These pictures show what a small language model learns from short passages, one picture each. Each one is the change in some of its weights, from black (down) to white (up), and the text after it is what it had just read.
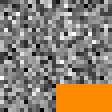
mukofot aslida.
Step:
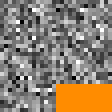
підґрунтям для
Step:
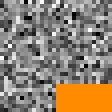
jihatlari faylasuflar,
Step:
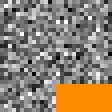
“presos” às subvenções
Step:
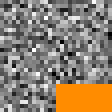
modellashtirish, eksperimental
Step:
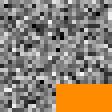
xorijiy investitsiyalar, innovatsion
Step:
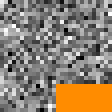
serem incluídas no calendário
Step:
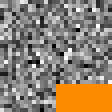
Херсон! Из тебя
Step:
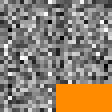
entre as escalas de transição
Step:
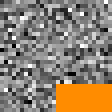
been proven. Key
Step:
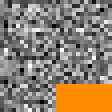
o‘z farzandlarining
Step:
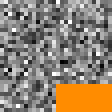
bosqichlari bo'yicha) -
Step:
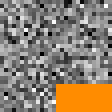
Kelompok Marjinal
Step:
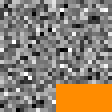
deciziei lui sau în
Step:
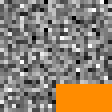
la falta de consenso acerca de
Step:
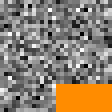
Entre la guerra y la
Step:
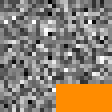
того, что фирма является
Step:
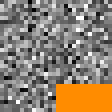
університету*. Серія:
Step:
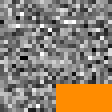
dentro del conflicto armado me
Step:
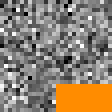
még nem hagyják
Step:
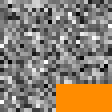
có thể được
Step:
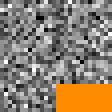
discuții aprige cu privire
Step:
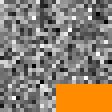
объединяет общая цель –
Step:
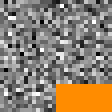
executed; the two
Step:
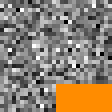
показателей микроциркуляции
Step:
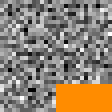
a la legislación sectorial española
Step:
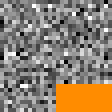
então se presta à reflexão de
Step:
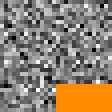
St. Petersburg
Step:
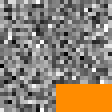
gullarining sutkalik
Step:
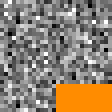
kiritishga tayyorgarlik
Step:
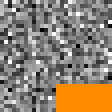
kamayadi: **uchlamchi
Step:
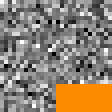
Bu fanlarga beriladigan ahamiyat esa
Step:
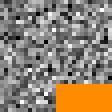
впливу, до трьох
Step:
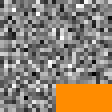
sintaktik kategoriyalari** orqali
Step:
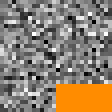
эффективность в выявлении
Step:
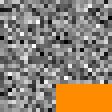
creative communication formats into information
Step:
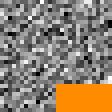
direções, sem córtex, com
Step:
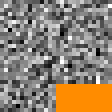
Fazilat, E.,
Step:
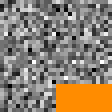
Украине (у с.
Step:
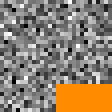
tushunchalari ni quyidagicha
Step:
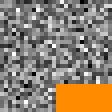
dessa separação, contudo, não
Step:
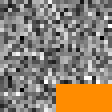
(org). **Cadernos da
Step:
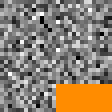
Ф. Н. содержатся
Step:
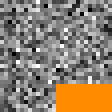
языком, — пишет наш
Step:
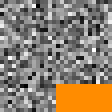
no nos olvidemos de su
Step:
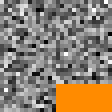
инфильтратив ўзгаришлар
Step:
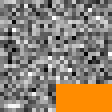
toluol, ksilol ishlab
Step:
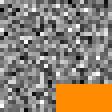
ResearchGate 11) Maite
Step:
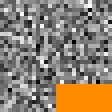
ushbu tadqiqot yo'nalishiga hissa
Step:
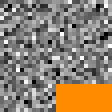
to the visual arts, has also
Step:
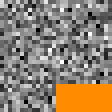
aquellos relacionados con la educación
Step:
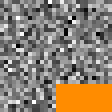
oshiq (Navoiy)dan
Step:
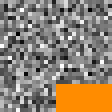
plazas desaparecieron
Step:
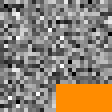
дифференцированных различий
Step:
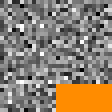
é um espaço-tempo de formação,
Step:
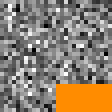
fit into a completely old,
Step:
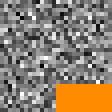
параметры входной трубы
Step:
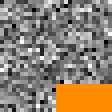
OF APPLIED SCIENCE
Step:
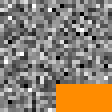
ideia de América Latina no processo
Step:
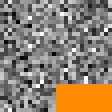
teńnen sıyǵanday
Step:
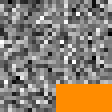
ефективності військових у стресових
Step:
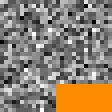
Forschungsarbeiten im Rahmen des
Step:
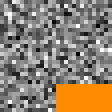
різних років та вплив
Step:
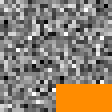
отметить, что лицо
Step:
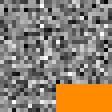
show that partially, the Work
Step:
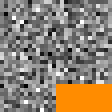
narsadan shikoyat
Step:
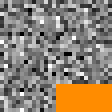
de Métodos Mistos aqui
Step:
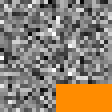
atalgan. VIII asrga
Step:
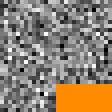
среде // Менеджмент в
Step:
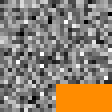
більше можливостей та
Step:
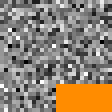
segue para a rodada
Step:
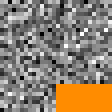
seniority of the school principal.
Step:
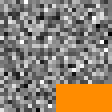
va maqsadli oʻrgatish orqali
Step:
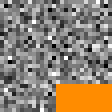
Múnich, fueron dirigentes
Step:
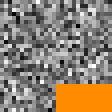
war der Fokus auf den
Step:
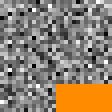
پایش و پیمایش
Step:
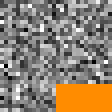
al. (2008). El estudio del desarrollo
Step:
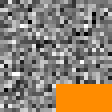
(2024). Mas allá de las
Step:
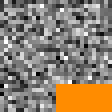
so‘z birikmasiga yoki
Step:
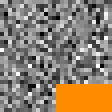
при реалізації. Ключові
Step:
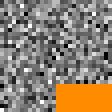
кемпинг, мотель*.
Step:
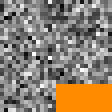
nisbatan hayrihoxlik munosabatda
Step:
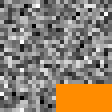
лінгвокультурологічних аспектів
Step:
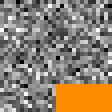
à surmonter les obstacles
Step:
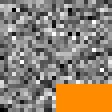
эса ўзликни англашга
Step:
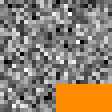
esfuerzo realizado por los grupos
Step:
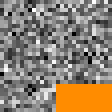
мифтік сана,
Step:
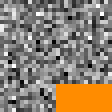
the electronic VAT administration
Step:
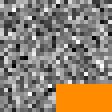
Vardarlier, P.
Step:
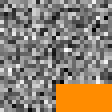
ИФН- γ ; показателей
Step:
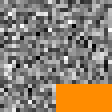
qimmatli biznes resursi
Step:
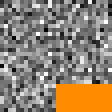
в диагностическом процессе.
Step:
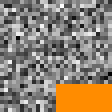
liderazgo que ejerce el
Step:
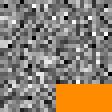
тартибсиз ҳолда
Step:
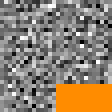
ans, contre 73 % de
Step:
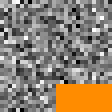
group summed up 2021 in terms
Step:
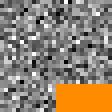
«Muwsa sen yarı»,
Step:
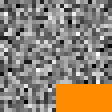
seus respectivos Estados, este estudo
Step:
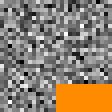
a política de isenção de
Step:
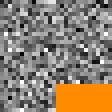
utilizando do conhecimento existente na literatura
